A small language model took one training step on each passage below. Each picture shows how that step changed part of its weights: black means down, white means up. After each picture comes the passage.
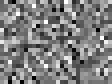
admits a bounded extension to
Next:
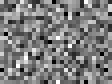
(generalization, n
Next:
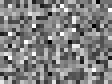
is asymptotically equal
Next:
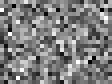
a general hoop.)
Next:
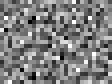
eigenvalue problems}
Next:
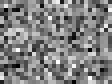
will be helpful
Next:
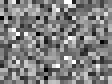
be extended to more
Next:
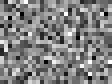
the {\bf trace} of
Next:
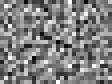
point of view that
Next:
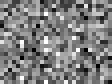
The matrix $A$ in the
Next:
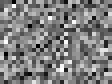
main result. First of
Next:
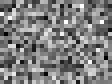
N$ (where $N$
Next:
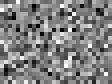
has a nice structure as $$
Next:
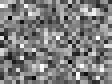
of $U_{\infty}$, then
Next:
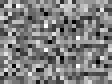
all branches connected
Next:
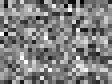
such that $(M,{\bar
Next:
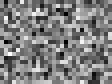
In this case, by Proposition
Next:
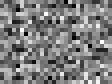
\nabla \psi \cdot
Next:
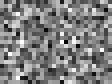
assume that $\tau_{m}
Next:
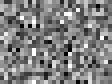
or every Galois quotient
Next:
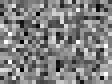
the ultimate boundedness
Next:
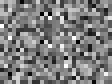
same reasoning as in
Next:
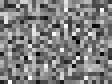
Furthermore, the
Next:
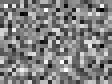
Section 4 is devoted
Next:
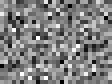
similar condition. The clique
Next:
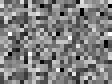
is itself minimal and
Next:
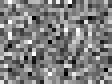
extra consensual term
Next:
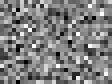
u/\partial n)=\psi$
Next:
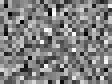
finite order. With the same
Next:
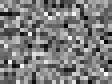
The easy topological
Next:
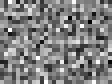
equivalently rewritten
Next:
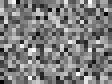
to the parabolic
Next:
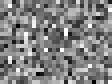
equals this isomorphism (see
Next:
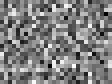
or equal to $d$.
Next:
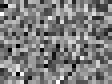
as the backward
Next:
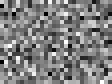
``queue'' of
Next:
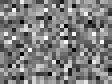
| \widetilde{T}_z
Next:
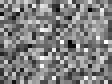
fiber magnetic
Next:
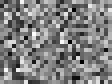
\varphi_R \|_\infty
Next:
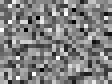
rooted tree}
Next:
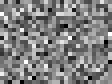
a maximal subgroup which is
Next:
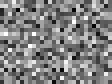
correspondence associating
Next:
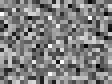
$u_n$ obtained by
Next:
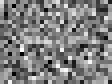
mapping $f:\
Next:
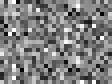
that the joint event
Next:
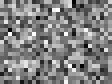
theorem belong exactly to one
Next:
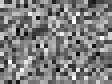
paper is to adapt such
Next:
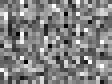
\tau = \times$;
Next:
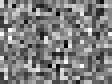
in pairs, while the
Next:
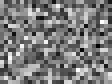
implication of this is shown
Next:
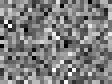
same approach - the null
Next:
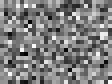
Proposition 2:} \smallskip
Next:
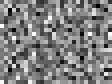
we are interested in
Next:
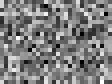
which is to replace the
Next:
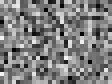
the sequel, we will
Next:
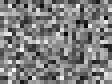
with $e=1$ are
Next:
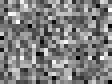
cannot be true in their
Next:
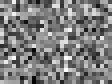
so that the function given by the
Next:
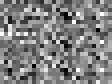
of constant dimension) whose
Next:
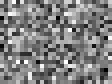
can be extended to an
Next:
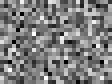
is very limited.
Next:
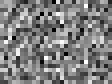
a differential operator and obtaining the
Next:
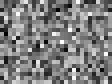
In a previous work (see
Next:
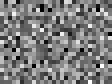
use the explicit representation for
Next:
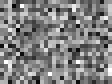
tends to zero as
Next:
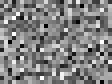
$$ \liminfn n
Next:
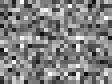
all $\varphi$ $\in$
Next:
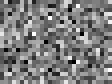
\endhead The goal
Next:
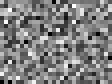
general 1-forms), the
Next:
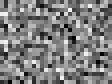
the complete graph. For all
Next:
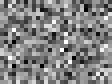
component corresponds to the
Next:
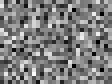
was studied in
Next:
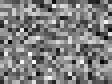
$E$ are denoted
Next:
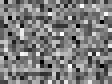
consider the following evolution
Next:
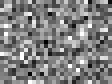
validation points generated
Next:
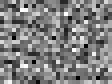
\begin{align} -\nabla
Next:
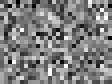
we aim to deduce the
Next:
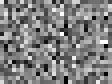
method; Burgers'
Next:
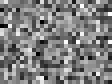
%% You may
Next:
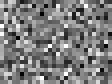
# Computing
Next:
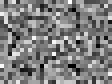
the first isomorphism in the following
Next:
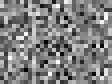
is said to be the
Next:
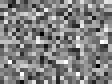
with $\alpha\ne 1$
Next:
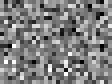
For more details see
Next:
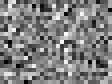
from the next Lemma.
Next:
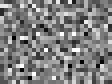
analysis exists for the
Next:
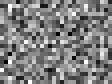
a properly embedded
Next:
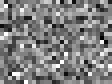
combinatorial structure of
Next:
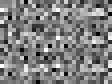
if, and only if,
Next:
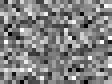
\Phi_{\sigma}$ such that
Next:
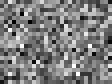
of a hyperbolic
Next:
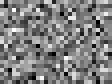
positive and the second negative
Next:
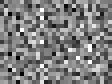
Mat. Soc.
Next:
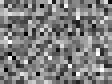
spaces and $R \subseteq X
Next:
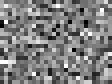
$k$ will denote an
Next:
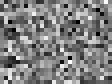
for all } j \in
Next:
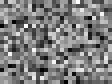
scalar multiples of
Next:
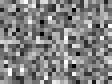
with the same torus
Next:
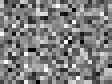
The case where $Y$
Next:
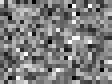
Without loss of
